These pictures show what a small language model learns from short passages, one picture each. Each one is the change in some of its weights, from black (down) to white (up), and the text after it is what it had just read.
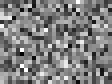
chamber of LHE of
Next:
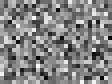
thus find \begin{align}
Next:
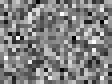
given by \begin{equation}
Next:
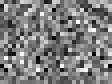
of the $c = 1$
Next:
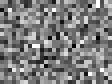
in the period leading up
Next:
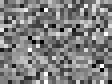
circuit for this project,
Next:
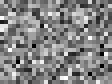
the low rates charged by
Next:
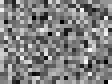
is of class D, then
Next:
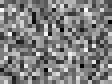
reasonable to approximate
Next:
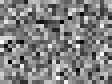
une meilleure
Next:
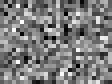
5. Conclusions In current
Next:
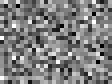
associated with Hayat
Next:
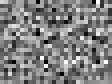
that in this case only one of the
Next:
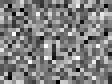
я значим
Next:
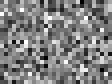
Mathematics of
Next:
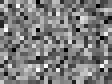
The trend that the space
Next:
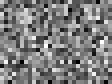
the literature, students
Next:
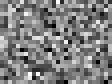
authors wish to thank
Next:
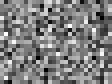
approximations employed in
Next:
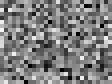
solution also seemed
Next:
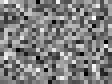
assume that the {\em
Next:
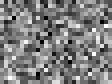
control approach, while maintaining
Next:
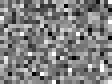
также берут
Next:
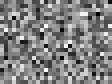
low energy as compared to
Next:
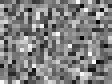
the helium plasma
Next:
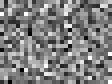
complexity of coronary
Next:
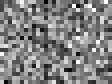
chain of Josephson
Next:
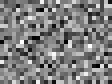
us to investigate
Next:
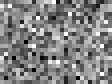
hech kim uning
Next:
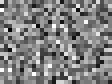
be factories for new
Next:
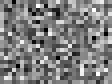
perspective*. USA
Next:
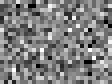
■ Toscana
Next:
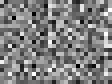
organic superfood market.
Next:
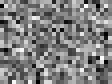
theory (only a finite number
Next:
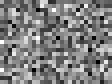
nanoparticles - a
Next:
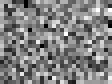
2. Velychko
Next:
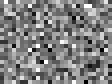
leads to \begin{equation}
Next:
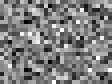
of which have been studied before
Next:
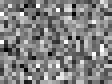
University of Chenab,
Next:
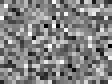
\left(\tau +
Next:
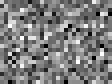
when they emerged from the
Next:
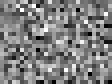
: Synthesis of
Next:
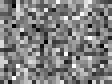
ordered Cr moment is
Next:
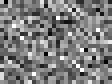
to old words that have
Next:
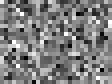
es troba a
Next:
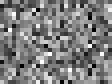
Japan, and the
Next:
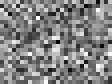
jahon miqyosida
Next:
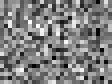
time invariant system,
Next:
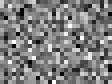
main carriers of information.
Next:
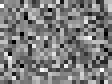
language reflects
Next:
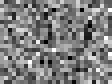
case, when $k_1 =
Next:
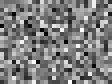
firms' annual
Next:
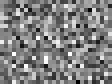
so several types of
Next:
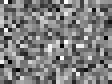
на засвоєння
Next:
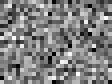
developing competence,
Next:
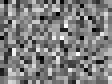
\item Hot Jupiters
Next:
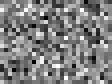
learning in near
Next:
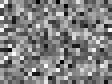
fact that the new TeV
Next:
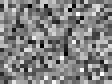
mid-energy regime of
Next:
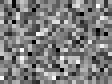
and $s(-m,e
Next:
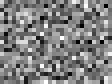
the dual problem of any
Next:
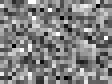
for primal sp2
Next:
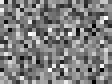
be any given integer. Is
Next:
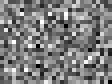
України із
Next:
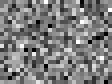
Modification indices,
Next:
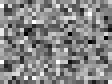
Frech GmbH +
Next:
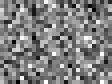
housing, and the
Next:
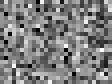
length $M$. In addition,
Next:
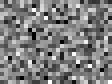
$z_k$ denotes
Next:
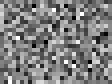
alkali extract,
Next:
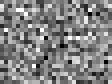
quadrature scaling is in
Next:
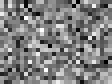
Wai, em seu
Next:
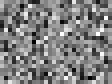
is large, we can think of
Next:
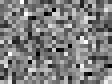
new numerical analytical model
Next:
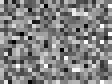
reflection on the impact of
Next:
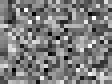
paper, we report the
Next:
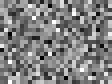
rovibrational levels,
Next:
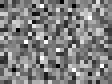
launched Credit
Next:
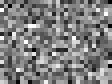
synergies in research and
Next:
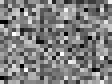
probe field experiences
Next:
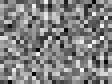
where the parameters P0,
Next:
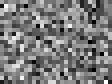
practical training through organisational
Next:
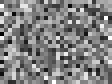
male canines of undefined
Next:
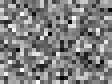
hard inclusion, the
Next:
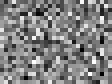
solo se lea, sino
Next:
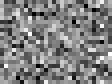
free of any form of
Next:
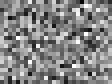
vitală pentru
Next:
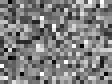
из наиболее
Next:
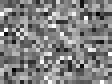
free particle which should in some
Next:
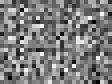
oil production through: the
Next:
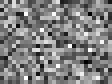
Ω and red-LED
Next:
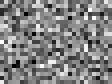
qual o imposto mais
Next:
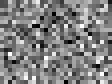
intelligent robot,
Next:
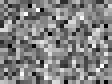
parameters for Si-Si
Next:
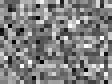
to the point when the i -th
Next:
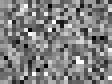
fields of technical
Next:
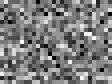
but that it contains a
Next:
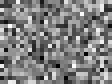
is an axial load with
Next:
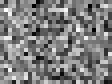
nonlinearity is not only
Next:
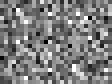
Pd placed in a
